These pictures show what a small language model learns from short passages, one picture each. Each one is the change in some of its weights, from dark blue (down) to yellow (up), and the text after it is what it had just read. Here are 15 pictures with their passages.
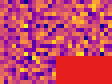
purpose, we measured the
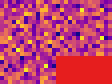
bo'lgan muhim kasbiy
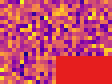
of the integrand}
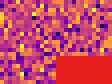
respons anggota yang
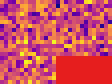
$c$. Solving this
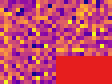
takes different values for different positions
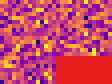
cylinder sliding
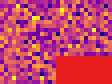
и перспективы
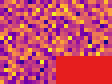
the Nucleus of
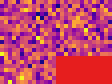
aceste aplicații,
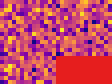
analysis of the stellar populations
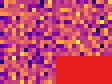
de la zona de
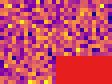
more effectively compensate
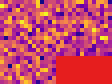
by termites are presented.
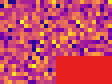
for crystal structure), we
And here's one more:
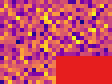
polynomial to the phases observed in
